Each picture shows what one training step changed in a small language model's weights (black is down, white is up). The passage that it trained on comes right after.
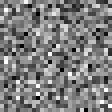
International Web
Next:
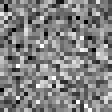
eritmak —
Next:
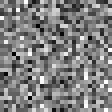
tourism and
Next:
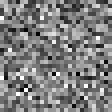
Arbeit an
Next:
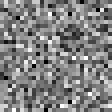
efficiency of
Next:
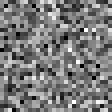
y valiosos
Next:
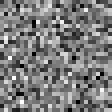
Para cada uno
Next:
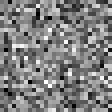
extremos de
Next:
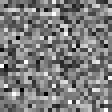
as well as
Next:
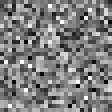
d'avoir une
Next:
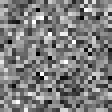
shoir varianti kabi
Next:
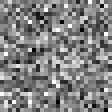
seja carrega
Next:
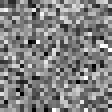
física e
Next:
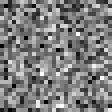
de um ideal de
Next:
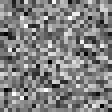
idea de que el
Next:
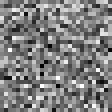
que su trama
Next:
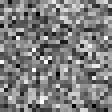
preservem o
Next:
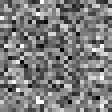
va metodologiyasini
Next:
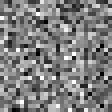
va undan foydalanish
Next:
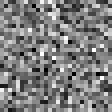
y documentación de
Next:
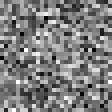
texnologiyalar uchun qiyin
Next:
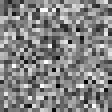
opina que su
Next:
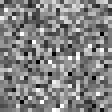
pesadas construções
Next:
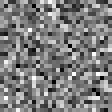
year lists
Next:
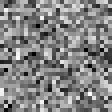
sababli zamonaviy
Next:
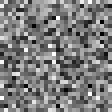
bir necha kun
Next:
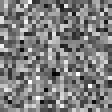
In Song"].
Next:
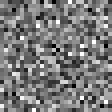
basiert auf
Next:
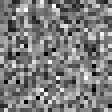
среди которых
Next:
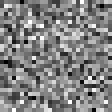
manageriale de
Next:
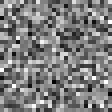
nazoratini amalga
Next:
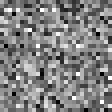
in the protection
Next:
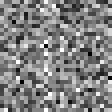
la práctica,
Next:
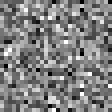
походила як по
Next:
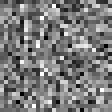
данными часто
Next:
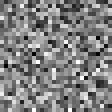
adabiy til boyitishdagi
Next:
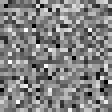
el riesgo de
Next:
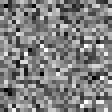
de la verdad de
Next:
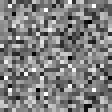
have been
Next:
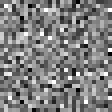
⁵ Кон
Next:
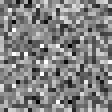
última parte
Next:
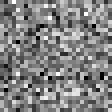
esses equipamentos
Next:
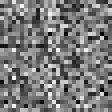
objetivo principal
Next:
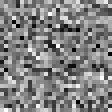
empregados na
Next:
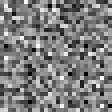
this article,
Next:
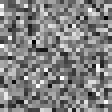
barcha belgilari
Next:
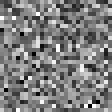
jarayonlarning muayyan
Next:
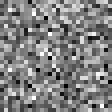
fundamentales del compás
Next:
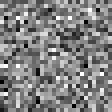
bereits ins
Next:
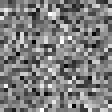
Circular y
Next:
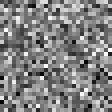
ile üretim
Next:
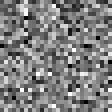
от политики
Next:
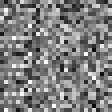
FEDERAL DE
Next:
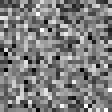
kuchli ta‘sir
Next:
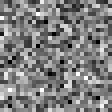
va uning natijalari
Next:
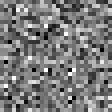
з високим
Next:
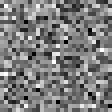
تعليم هو
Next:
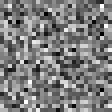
van school naar
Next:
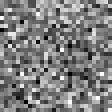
uchun kafolatlar
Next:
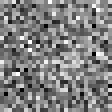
ist zwar der
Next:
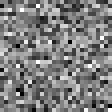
eficiência e
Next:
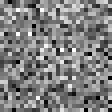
redes, chat
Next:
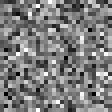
ka tajā
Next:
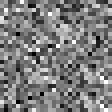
Tamil language.
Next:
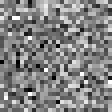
tempo. Nel
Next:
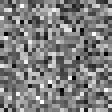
institutions of tax
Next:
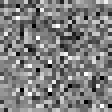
e 09 foram
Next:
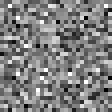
inclure leurs
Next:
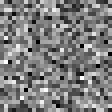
acesso do público à
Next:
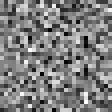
Закон «О
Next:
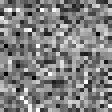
in the development of
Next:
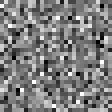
are improving
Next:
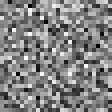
antigo na
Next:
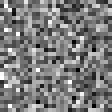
their use in
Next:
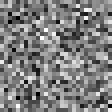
la esfera
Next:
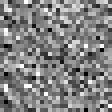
the article the
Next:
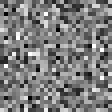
Ради з
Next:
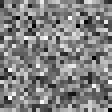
superadas por uma
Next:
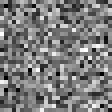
de los datos;
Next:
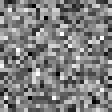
ammo yillar
